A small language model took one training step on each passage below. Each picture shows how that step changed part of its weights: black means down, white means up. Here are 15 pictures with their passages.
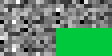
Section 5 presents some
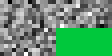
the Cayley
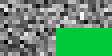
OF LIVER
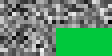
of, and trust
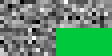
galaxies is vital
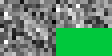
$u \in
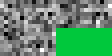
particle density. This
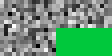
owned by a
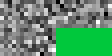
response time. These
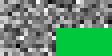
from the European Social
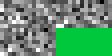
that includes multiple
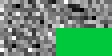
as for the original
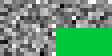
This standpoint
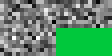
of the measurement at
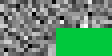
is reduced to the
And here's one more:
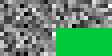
MFCL scheme
